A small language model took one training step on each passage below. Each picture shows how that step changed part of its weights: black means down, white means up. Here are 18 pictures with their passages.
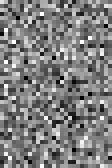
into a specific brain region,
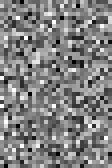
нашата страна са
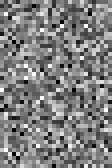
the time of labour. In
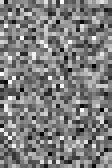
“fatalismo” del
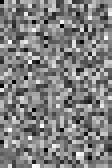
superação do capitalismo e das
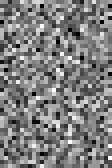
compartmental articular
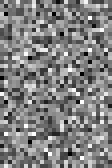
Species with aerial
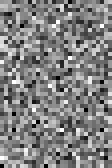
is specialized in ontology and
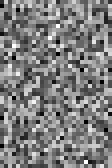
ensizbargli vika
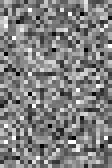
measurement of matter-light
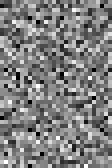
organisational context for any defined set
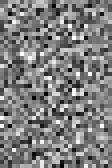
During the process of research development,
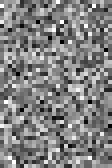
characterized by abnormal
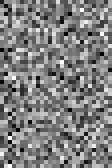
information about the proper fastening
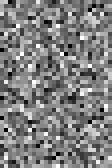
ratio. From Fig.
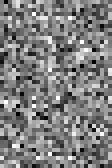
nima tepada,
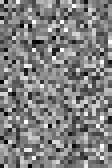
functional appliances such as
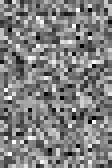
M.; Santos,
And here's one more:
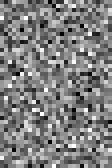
and Closing? 84
